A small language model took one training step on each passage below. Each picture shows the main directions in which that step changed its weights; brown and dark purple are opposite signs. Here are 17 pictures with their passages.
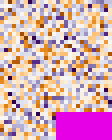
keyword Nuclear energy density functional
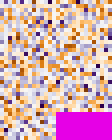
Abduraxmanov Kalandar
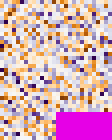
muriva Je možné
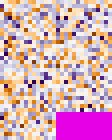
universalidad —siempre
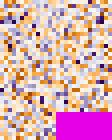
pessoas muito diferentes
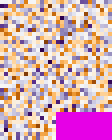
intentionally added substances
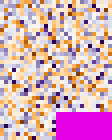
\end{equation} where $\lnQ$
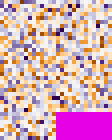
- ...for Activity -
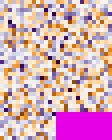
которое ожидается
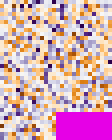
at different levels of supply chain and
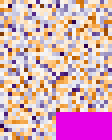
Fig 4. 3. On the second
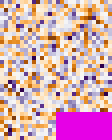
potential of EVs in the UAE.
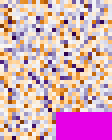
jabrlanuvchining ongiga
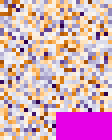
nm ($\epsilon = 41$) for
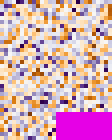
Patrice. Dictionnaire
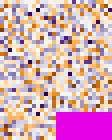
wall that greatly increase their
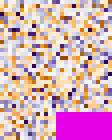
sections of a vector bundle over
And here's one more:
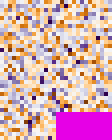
características passíveis
